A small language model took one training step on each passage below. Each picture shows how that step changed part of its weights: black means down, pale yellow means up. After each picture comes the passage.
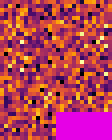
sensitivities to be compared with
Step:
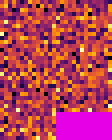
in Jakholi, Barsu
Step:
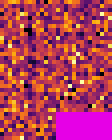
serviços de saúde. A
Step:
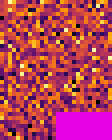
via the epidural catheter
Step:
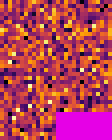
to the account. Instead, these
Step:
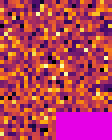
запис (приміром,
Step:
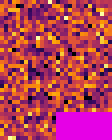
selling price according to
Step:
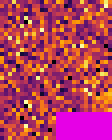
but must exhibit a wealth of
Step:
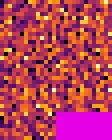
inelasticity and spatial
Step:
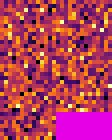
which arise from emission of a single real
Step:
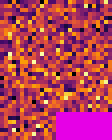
which shows an elliptical galaxy
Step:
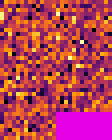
1995; Mukherjee and
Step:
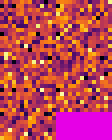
сунгги қирқ
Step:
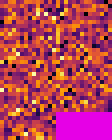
i in clean_sentences:
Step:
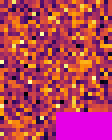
at most $K$ items. We
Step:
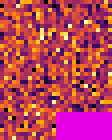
while carrying out the boring and
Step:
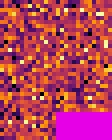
\usepackage{textcomp} %
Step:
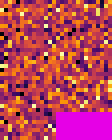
o'xshatish vositasi
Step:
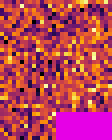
components of the stress just outside
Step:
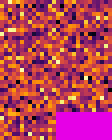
2. (a). The comparison between
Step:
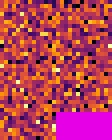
çocuk ebeveynlerine
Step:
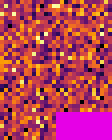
turgan bu jumlaning
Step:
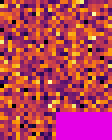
alaban su belleza y su
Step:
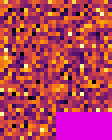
by the Chennai Photo
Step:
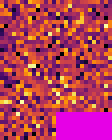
and is sourced by a perfect
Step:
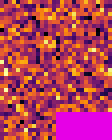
banking companies as samples 39
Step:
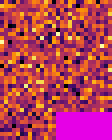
numerical results with experimental dynamic
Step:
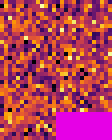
berishini anglatadi.
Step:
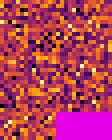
average score of the 10-fold
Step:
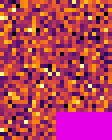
an excellent example of how
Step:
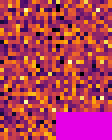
two--body terms for like particles
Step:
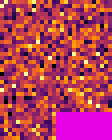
b) Much attention was paid also
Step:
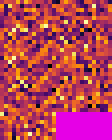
reaction and a supramolecular
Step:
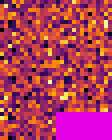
alcanzan para garantizar
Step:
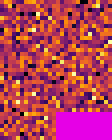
good time, encouraging
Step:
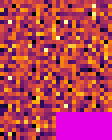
suporte mútuo entre
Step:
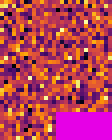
Academy for Science &
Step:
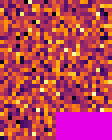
transportida o'z qadrini
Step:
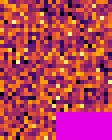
and attitude towards the
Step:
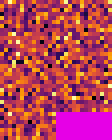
[26]. 5. Recommendations
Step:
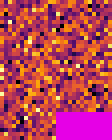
is slightly adjusted to
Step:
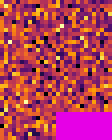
bu frazeologiyaning
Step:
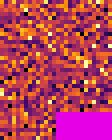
this section we introduce and study the following
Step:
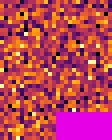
moyen d'entretiens
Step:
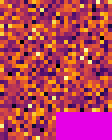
favours the possibility to
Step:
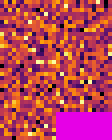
with nonlinear interactions and controls,
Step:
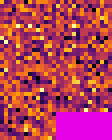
consumption for air conditioning
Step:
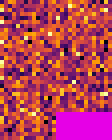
F_1 " dan tegangan
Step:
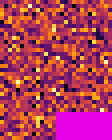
bosh qomusimizda
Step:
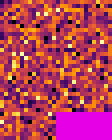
regarding their perceptions of
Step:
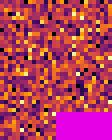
generalised architecture shown in
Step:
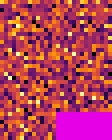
and critical examination of existing
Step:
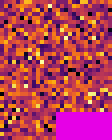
Bu usulda murakkab
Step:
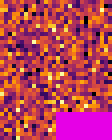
discrimination and lack of digital
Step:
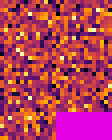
Heterosexuals women
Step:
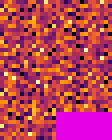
ДЕТЕЙ С
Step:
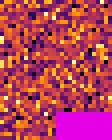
toward sample purification at energies
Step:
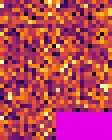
\hline \end{tabular}
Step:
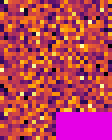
янги тезпишар,
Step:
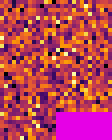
may appear counterintuitive, but is
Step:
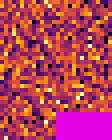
if under pure compressive loadings.
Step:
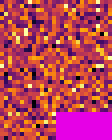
our method to distinguish interacting from
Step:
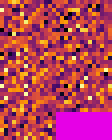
Cambridge, MA:
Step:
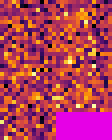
regolamentari italiane e
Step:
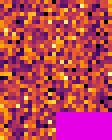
easily spread among people
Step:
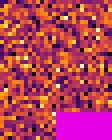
blocking dependency (mandatory
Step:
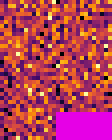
interested in spatial infinity, we
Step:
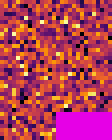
peut-elle être
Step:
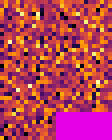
viewpoint is especially
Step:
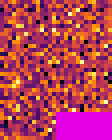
that there is no anomaly in the
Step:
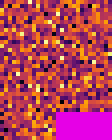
mavjud. Hozir
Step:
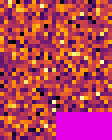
key factors such as branding,
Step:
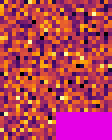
on mechanics of rigid
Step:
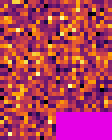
região. No início do
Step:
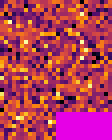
kursus Bahasa Inggris
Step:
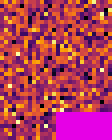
culturel et social". Cette
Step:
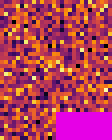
takes place immediately after
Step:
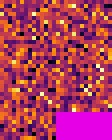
lack of phase space conservation. We
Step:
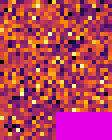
Class C Fly Ash,
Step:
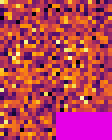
will lead to changes in sex
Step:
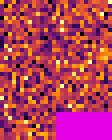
loonpolitiek Schouten,
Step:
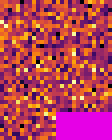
periodogram of the residuals
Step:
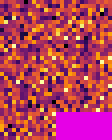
y_t, z_t) , which
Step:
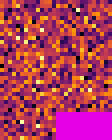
spiral potential with a single
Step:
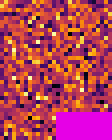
The ranges of voltages
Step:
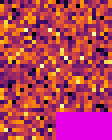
no podrán realizarse
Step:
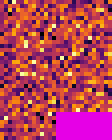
attention mechanisms,
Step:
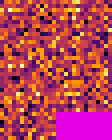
an alternative new design for the
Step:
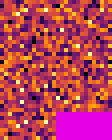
термодинамика этого
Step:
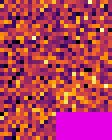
RPV signal is seen at
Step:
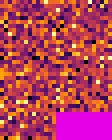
density distributions at the location of each
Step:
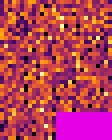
literature. The Vedic
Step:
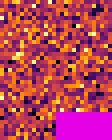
advindas do Grupo
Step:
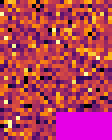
2008) and will also be used in a
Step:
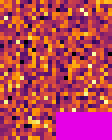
technique (NIBS),
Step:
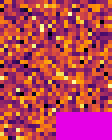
show that at $M_r<-23$
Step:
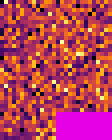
conductivity bridge.
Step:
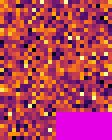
function. The truncated moments of a
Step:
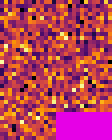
both groups. However, more cesarean
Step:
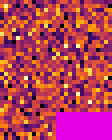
nbech (1978). Within
